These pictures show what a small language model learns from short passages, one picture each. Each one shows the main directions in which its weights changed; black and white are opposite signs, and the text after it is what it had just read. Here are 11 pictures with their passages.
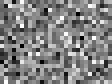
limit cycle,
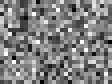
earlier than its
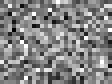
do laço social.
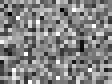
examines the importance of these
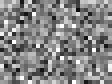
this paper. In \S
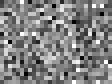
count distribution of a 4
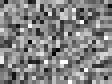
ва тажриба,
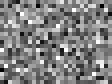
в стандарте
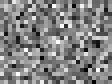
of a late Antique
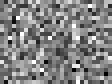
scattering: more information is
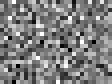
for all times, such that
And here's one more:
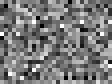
orbit of a given state
